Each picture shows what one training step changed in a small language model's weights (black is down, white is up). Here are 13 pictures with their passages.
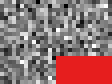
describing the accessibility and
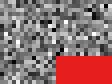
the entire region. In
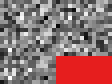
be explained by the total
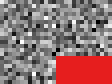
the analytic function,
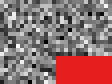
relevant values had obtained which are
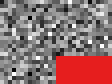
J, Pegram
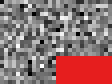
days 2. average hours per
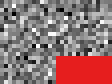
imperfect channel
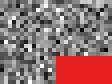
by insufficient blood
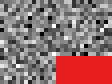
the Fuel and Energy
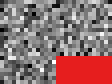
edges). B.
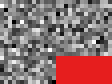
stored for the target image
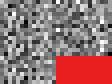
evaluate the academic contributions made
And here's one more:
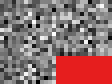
authors would therefore like to
